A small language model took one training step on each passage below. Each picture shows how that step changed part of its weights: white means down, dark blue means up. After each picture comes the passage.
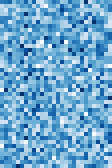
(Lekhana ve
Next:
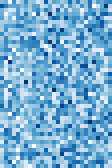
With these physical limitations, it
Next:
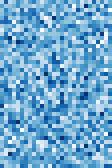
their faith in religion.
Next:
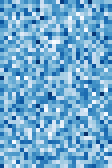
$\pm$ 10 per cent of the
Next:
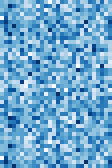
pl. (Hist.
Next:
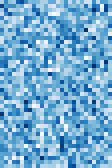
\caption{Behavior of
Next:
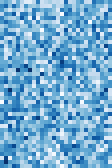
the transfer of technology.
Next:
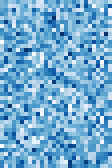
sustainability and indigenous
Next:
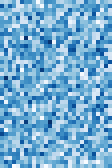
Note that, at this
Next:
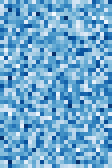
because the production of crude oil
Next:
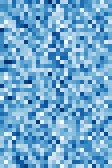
thermodynamic work defined by
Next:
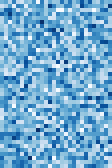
or MR angiography. These
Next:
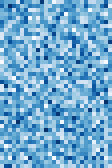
curvature and torsion
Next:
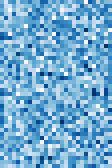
\SNR\ that is
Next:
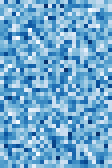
indicates research contribution collectively.
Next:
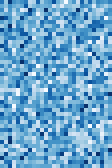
e crie um espaço
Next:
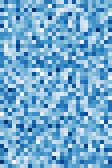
9 and the data values are given in
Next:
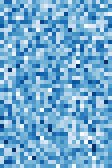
Instruments [93] |
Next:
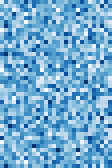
growth. It was recorded
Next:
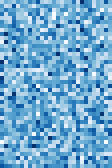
x 10cm were wiped with
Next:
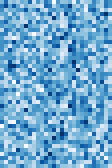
observe from these figures that
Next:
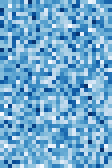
cannot be applied in SPT
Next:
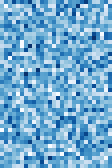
models. \vskip22pt
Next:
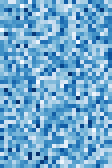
each OFC was fed into
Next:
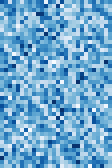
Mobility Report published
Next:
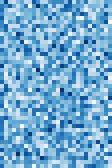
of the transport problem the authors found
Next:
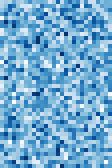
C. R. Pike,
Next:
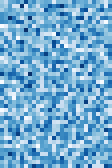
the Jungfrauoch
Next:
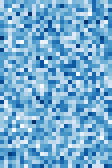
the JWST era,
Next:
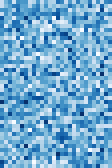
que as referidas
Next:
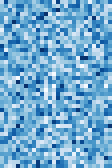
Twenty liters
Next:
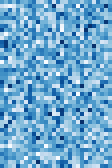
ilk davrlaridanoq
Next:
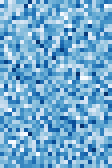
the pretended results may provide the
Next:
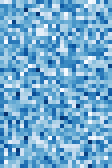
critical to their reliable
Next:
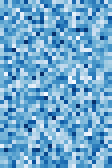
artistic Heritage of
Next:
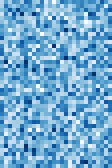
that many relevant players for
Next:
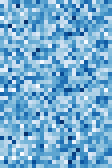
noise and misinformation, its
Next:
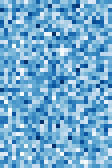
STAR measurements and simulations, this
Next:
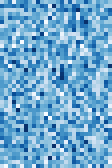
used for easy data access,
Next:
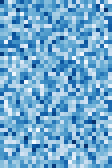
the possibility to become an independent
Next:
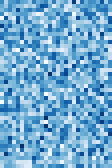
layer are estimated. It is
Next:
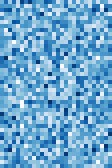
considered. \par The present model is
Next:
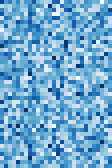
rabotat na vash
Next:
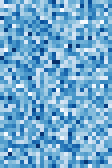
power semi conductor switches
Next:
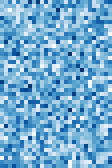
higher temperatures. In Fig.
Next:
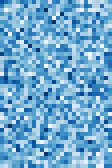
ga oshdi.
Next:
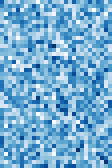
to allocate their time more
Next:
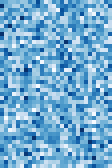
part of this document,
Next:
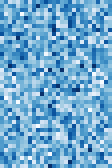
adjustment is achieved by
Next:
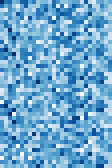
N., & Odiyo,
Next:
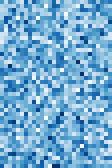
jismoniy tarbiya va
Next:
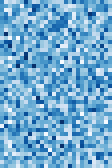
constructive remarks to the
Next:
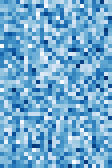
decorativos. As
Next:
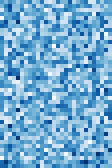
be an i.i.d.
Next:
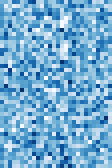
variational principle, and allows
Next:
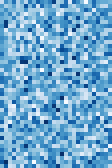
some of the $4f$ background
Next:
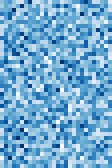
support from International Science \&
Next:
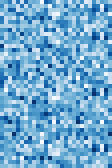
\end{eqnarray} Comparing
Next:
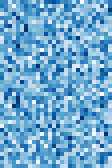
Fig. 7. Surface quality
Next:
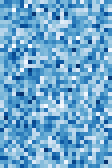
forma, criaram uma
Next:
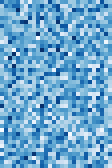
se Society. Examinar
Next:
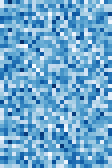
Univerzita Pavla
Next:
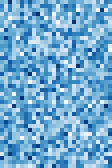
plasticity theory versus
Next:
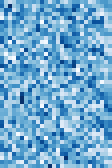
OF LIFE.
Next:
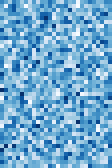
AD ranges from 1 to
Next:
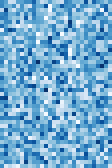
training participated as shown in Table
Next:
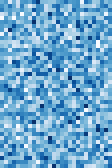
richness on compounds,
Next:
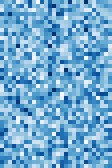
from $i(t)$ or data
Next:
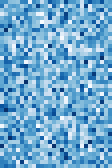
study area was used. Maps are
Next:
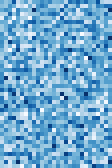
structures (see [1, 3,
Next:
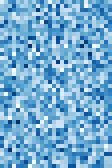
US8k. The acoustic
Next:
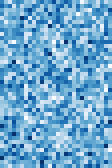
tres métodos: -
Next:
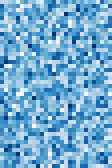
Section 2.1 the framework of
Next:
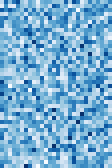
due to different backgrounds and
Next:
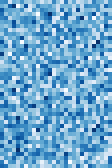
trap” (99). Romania
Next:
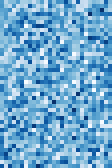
se quiere dar a
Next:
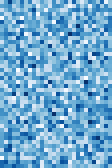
separated. The compound was first
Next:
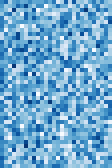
mixing matrix associated with the
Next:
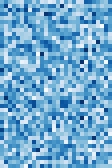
it is rather a pattern for
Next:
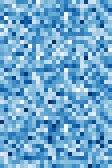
generator (Keysight
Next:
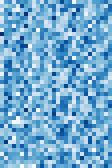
distribution in all centrality classes.
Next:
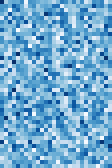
of my bachelor
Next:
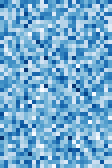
the degree of conditional quantum noise
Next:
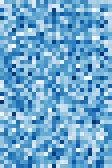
archivo, lo que
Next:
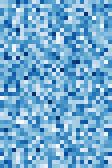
Advanced Botany and
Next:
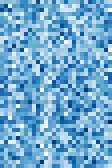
place, “SADC started
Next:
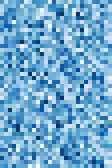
1. Lug'aviy
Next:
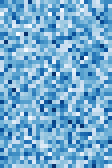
by the induction melting
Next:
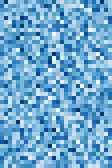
professor no papel de
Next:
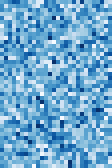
analysis of the silver
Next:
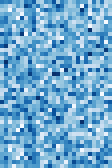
samaradorlikka olib
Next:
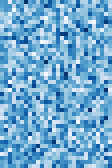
special episodes of
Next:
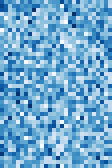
little reflection should
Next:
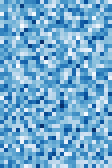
reconstruction from correlation functions}
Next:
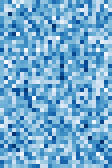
be divided into two functional
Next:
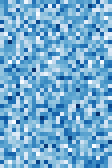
При оценке
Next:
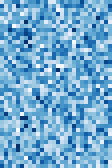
the scintillation mechanisms under
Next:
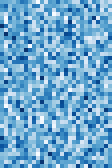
low latency the use of short
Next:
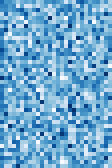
family of straight lines and it
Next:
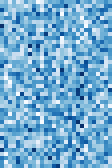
another in the space and moreover the
